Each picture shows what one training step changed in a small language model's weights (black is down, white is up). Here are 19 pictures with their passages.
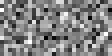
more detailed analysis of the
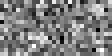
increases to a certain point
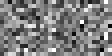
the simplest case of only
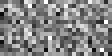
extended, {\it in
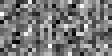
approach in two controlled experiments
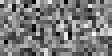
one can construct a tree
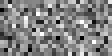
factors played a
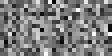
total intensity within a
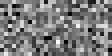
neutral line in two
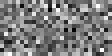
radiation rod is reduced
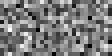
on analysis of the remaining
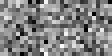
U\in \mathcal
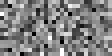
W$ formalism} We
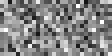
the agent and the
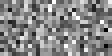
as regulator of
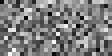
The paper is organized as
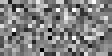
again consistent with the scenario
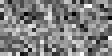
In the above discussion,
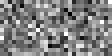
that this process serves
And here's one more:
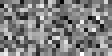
to the simplified counter terms
